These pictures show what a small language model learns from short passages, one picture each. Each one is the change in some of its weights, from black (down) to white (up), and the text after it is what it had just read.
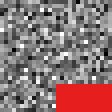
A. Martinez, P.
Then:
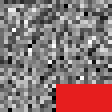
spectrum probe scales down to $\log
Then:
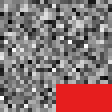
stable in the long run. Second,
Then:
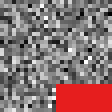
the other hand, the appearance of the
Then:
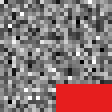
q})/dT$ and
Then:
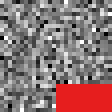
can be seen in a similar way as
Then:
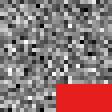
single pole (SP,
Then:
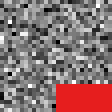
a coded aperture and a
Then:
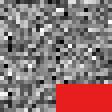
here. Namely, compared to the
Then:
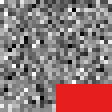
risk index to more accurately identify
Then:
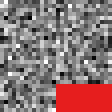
$\rho_B$ are the
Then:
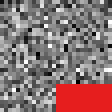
dramatic density change it undergoes
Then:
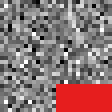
GitHub. Most
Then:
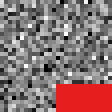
jet/lobe structure from more recent
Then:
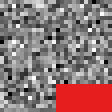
\textbf{Accuracies of
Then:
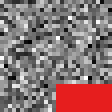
even with such a simple toy model we
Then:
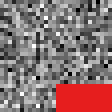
the functional integral as a sum of different
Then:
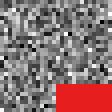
case is decided in the negative if
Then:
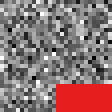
modes. \begin{figure}[t]
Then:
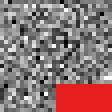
field, hydromagnetic waves are generated
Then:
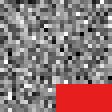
export cold chain. In the production
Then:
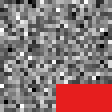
admits a pair of linear equations,
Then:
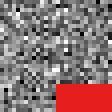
sizes of the observations, would result in
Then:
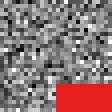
are provided by the Hecke algebra of
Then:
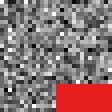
in the spin Hamiltonian. Experiments performed
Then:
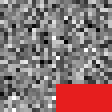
and Development of Core
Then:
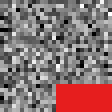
other hand, the currents $\hat
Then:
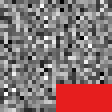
the DHW formalism in the
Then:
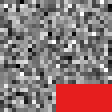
Faraday effect and a crystal
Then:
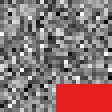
However, as we shall see, the
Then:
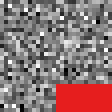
an example, since the effect of absorption,
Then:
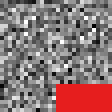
yields a MOT temperature of
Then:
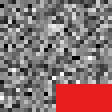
that the given statistical error bars
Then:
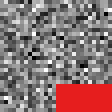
state Nd:YAG
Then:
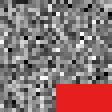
of pump-probe power spectra
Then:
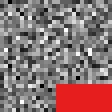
universe in equilibrium at maximum entropy. The
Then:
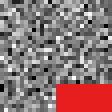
matter theory. The structure of this paper is
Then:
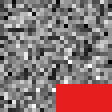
open and plugged airways
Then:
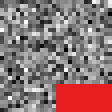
band structure, we find that the
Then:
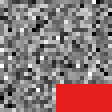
use of data obtained with EPIC
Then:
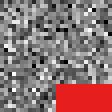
crystallization by the (normalized)
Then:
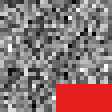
symmetry, which is given by,
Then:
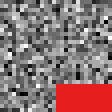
muon veto system is
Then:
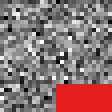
stands out as the language
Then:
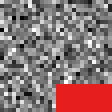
likely to show any downsizing
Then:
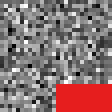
magnetizations the magnetic pressure of
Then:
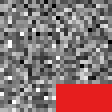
standard model, which combines Newtonian
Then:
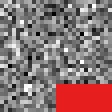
GMC lifetimes. They
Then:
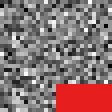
fractions of energy in axisymmetric modes that
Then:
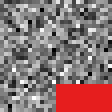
on the particular case, this could be reduced
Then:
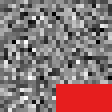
second beamsplitter (BS). The
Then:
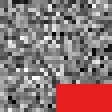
of capitalism cannot, in
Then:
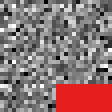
Finally, in Figure 11 we plot the
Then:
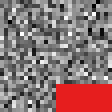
and $H_d$, two standard model
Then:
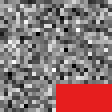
dashed lines represent the maximum density of the stable
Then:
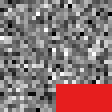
quantum concept of spacetime can undergo
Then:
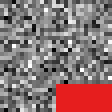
In the previous sections, we demonstrated
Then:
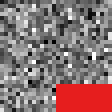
vector polarized target is characterized by the
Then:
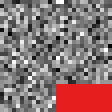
has a direct impact on the neutron
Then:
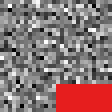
Carroll fluid, as well as
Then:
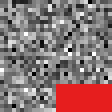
of hydraulic properties due to
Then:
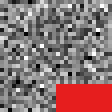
developed for the fabrication of
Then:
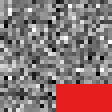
$\omega$ of the mode will change and
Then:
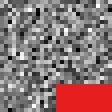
germanium (Ge)
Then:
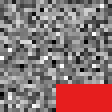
detection. the gray vertical lines represent
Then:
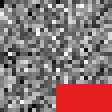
We first characterise the effect of size ratio
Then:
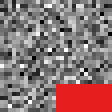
Validity} Our study
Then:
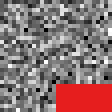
that keep invariant during continuous smooth
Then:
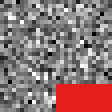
Coulomb repulsion between the
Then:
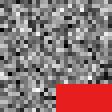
is linear (quadratic) for
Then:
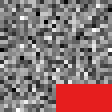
relaxation-compensation for short
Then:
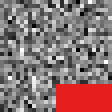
and CTransPath
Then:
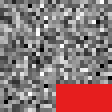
the graphene grating surface
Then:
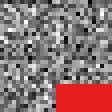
lines are indicated. The strong
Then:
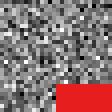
with experimental observations. Among other theoretical
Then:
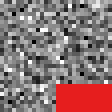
\psi_2}$ for field parameters
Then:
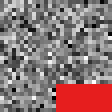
aftershocks and capturing the
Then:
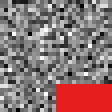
of allowed spin values now includes $S
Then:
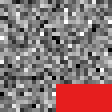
canceled out. However, the
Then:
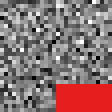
study is carried out using the quasi
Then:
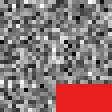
\tilde{\mathbf{z}} \\
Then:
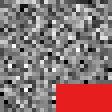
run on IoT devices to generate
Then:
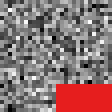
wave (FLAPW) method
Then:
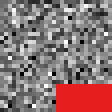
section, we simulate infection for
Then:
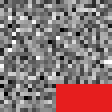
4 and 5 above. Still, this
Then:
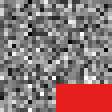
E. Kim, A.
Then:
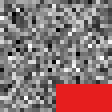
quantitatively accurate description of the variation of
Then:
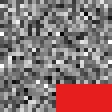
The Fourier transform of periodic
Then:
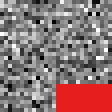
The above properties led to the conclusion
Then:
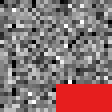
one should convert $\gamma$ and
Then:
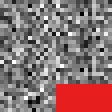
the beginning of the impulsive
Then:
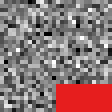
including the presence of an SMBH was
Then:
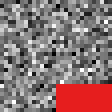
is differentially expressed in one or more
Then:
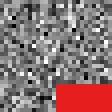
GMWB rider in which
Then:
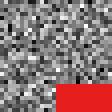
avoidance up to a transverse width
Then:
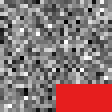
discussions are presented in the end. The
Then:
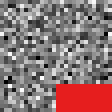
network is a subset of edges such
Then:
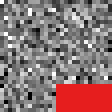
feedback task, the utilities of
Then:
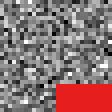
in 5 μs intervals,
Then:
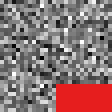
a series of (spread) modulated
